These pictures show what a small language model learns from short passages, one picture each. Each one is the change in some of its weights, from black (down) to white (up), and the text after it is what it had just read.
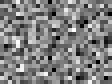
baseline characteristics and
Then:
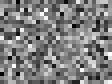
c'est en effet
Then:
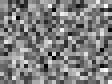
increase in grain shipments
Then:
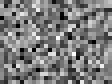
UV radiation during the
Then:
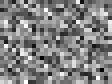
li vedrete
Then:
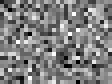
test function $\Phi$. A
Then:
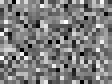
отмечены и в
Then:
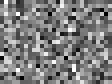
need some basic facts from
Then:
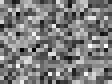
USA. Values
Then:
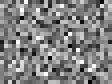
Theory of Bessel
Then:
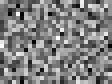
wants to discuss the factors that
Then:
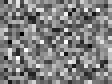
menyatakan bahwa
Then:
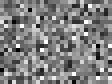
that is similar to the involution
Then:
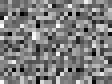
is provide an answer
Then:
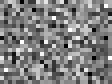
as follows. Choose
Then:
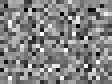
\vert B\left(
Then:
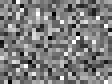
the most prominent features
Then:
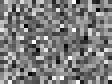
for one year. This was
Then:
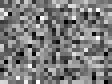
if $U$ is a
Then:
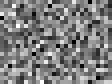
recorded. It determines
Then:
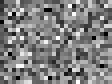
Bailey pair via the
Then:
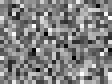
also publish*:
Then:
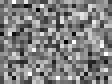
In 1995, the general
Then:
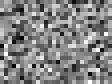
National Postgraduate
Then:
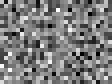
had won, just before
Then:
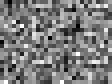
the analysis of language family symmetries
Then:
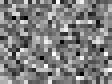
bereikte, lage
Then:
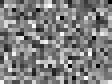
to use them in particular ways
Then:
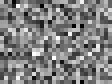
samego siebie.
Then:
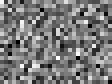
of the approximating ones.
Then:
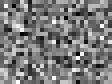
also function, the synthesis
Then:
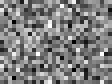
XPS have also been
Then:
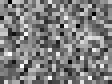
Effects of the
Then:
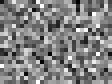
i \le m$, we obtain
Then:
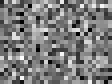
geometric point of view one is
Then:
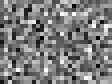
Role of the state in
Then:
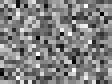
garantem a educação
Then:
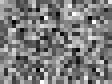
* Corresponding
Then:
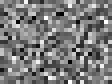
never heard of the
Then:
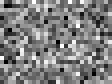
motivation and, as a
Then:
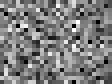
rejected, suggesting
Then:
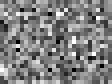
0.$$ Moreover, if we
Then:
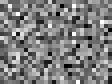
letting $\tilde{\alpha}
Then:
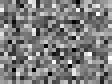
réutilisation par
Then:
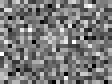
resistance, they do not
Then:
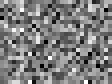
the increased duration of
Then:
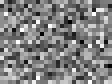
linear regression analysis:
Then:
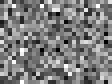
\end{eqnarray} Since,
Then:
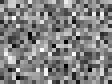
zero.\newline \indent In
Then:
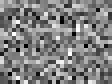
implicated in isolated
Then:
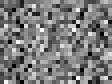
Table 1: Sample of
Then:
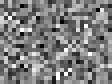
qoladi". Olim
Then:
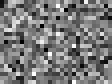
be difficult to detect
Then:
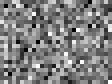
their pupils paid between
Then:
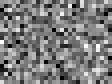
there would not be a problem when
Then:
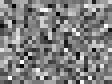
plots were generated using the
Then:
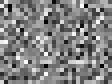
на исследуемой
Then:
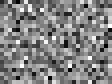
either an Arakawa
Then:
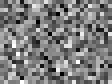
$\varphi_1$ is
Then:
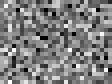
language-model reasoning
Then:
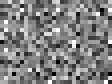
der activa spitst
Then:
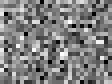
simple percentage,
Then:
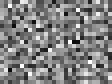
categoría no puede
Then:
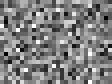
uchun jazolovchi
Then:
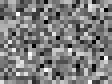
the new system supporting school
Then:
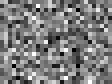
increasing interest in the transport properties
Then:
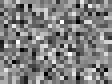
The researcher found that such
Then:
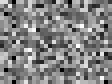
anteriormente e o
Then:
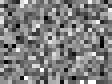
posobie dlja
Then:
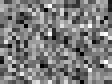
example in this spirit.
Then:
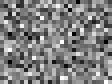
there exists a smooth transition
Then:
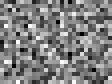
The overall coverage mission
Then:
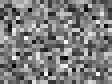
chronological order, but
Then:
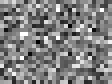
de la Etapa de
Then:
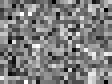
the identity in Lemma 2.1
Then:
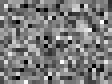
e promover sua
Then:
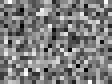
example might be the validation
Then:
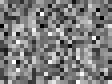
Balance between innovation
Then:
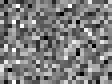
grading of severity
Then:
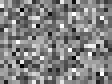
2. Назарцев
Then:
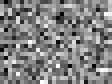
a rigorous version
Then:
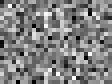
the instrument developed by
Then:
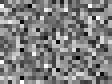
снижаться до
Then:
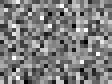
contained in $\Delta$, and
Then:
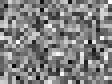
bursting in the
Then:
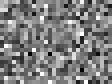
achieved through the integration of
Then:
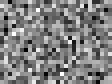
and inclusive cultural
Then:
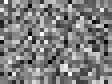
\end{itemize} where
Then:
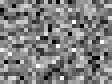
leggiamo nella
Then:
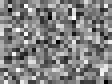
a (stationary)
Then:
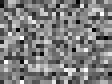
in contrast to the
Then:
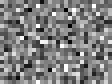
to all and inspired the
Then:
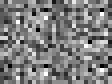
an algebraic or set problem
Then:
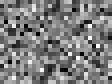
persons at Vienna University
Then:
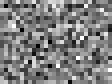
and demotivating factors.
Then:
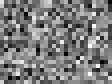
system. As $A$ is
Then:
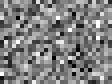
1$. %In case we need
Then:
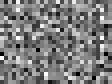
canonically equal to the group
